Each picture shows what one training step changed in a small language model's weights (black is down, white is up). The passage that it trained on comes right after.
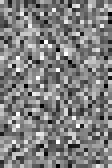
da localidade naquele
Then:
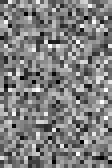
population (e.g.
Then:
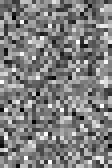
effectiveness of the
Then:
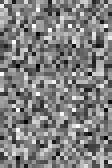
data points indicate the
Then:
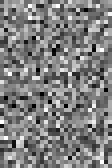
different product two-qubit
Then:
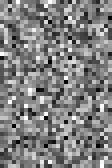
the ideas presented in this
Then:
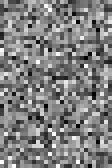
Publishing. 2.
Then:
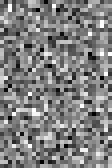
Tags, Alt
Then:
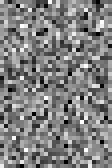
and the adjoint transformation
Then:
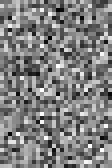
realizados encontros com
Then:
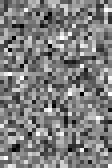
modelos conceituais-
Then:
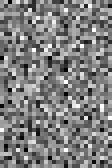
7 foizdan 6
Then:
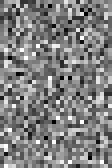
with an $8$ degree
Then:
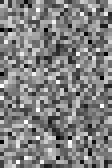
non consultés se
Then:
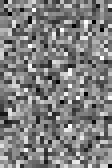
mohiyatini, uning
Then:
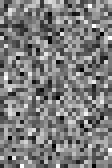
obtenidos para un
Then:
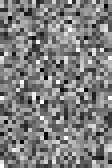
tumor proliferation
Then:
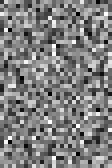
(besides constant
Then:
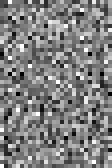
G., Kolovos P.,
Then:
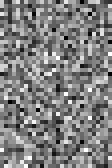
transformation and reparametrization
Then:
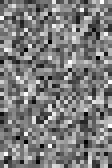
the framework opens up
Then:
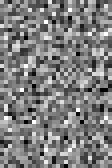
the scenario may be
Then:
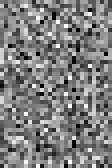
operations and extra message
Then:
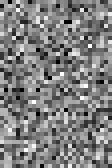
at the B-factory is
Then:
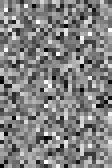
tanda tangan
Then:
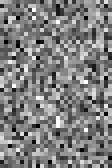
One of the important
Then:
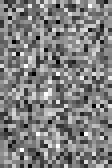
the constraints $\sum_l
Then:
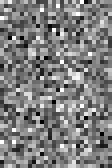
docentes afirman que
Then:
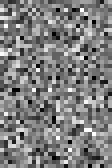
point here. The EEP
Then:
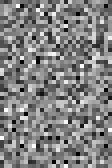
valeur pour le
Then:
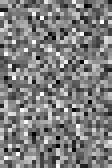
weaker than Mo-C
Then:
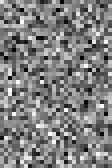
Nt transmitter
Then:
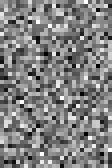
Honcha Street,
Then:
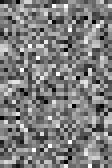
The upshot is that
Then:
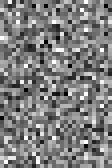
C ¿Te parece
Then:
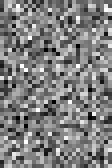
da Imobiliária
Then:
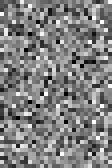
la extraedad, la
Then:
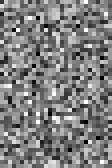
Ansatz, Eq.\
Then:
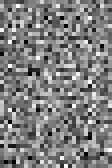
Homi Bhabha
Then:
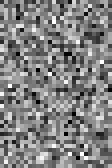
dilepton channel}
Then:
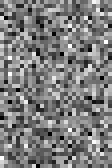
Theoretical and practical
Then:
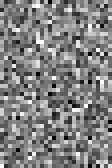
& Vogler, O.
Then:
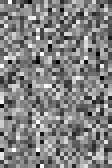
general. We focus on
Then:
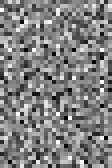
про особливості
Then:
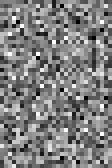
than the downward component
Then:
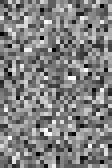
с помощью
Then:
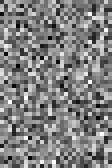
Thus, the expression for
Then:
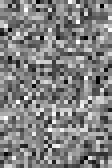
vers et crise de
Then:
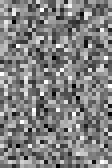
is no better than the control
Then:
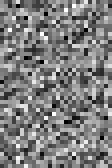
perpendicular to the
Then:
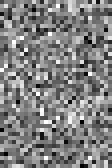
to that of Foda et al
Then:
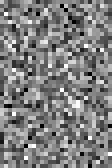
dimensional materials the
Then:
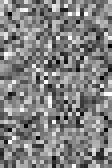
de fatos de interesse
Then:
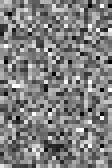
inobatga olgan
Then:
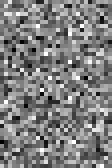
point where the precipitation
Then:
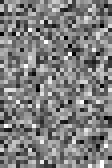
the expressions in the regime
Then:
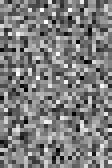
scenario is named
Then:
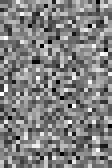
Picerno, S.
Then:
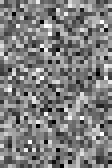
\eqref{dsm} while
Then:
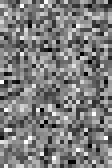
importance score for each feature
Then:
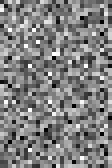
норму языка
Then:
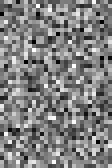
yutuqlar past
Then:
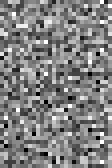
личинок та
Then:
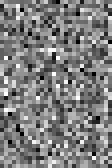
de red relevantes
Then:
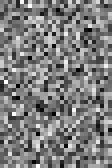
A formalidade desse
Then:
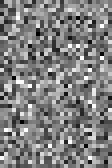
inflaton contribution to the number
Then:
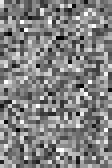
de analizar una realidad
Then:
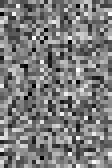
y lo urbano no
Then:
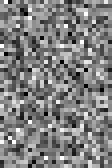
dictionary's word
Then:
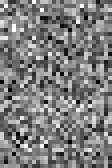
va rivojlanish
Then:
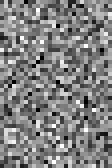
Império. No
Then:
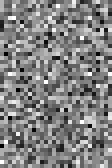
Growth and reproduction
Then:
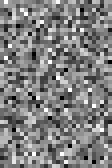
of extremely weak
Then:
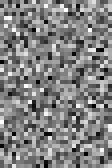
to improve the success
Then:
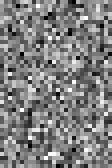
this frequency while keeping
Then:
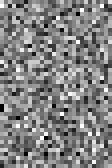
tendem a ser mais
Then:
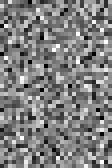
goal is to estimate
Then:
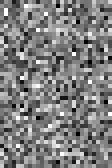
Tingkah laku
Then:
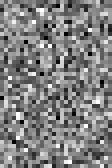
with the best-fitting
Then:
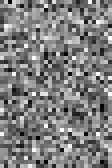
vízen és
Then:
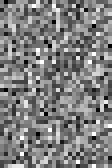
heating for that loop. The
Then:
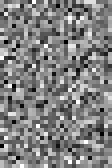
raportul dintre
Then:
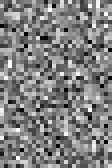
and $\xi (t^{\prime
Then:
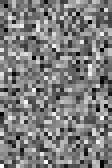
heating effect. The presented
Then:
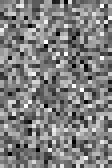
denen positive Effekte
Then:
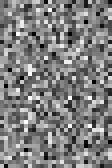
the cluster gateway
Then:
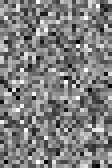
works only consider the use of
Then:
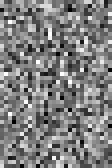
covering this work and determined
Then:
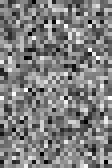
sources of mistake
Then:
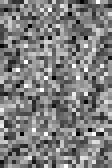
siljish tokini
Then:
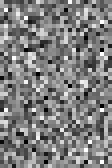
1$, the process is termed
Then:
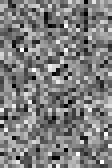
output of the routine for
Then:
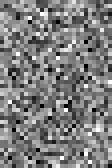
of them always
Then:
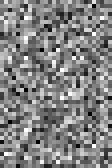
also finds a natural
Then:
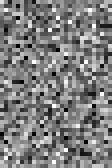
mengelola sumber
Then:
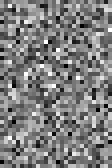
sociedade. A
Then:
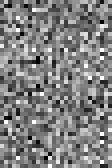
барвақт аст.
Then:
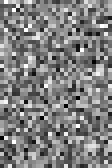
the value predicted by the model
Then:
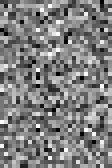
different \dms\ values are
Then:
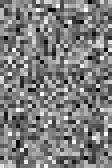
blue-full line:
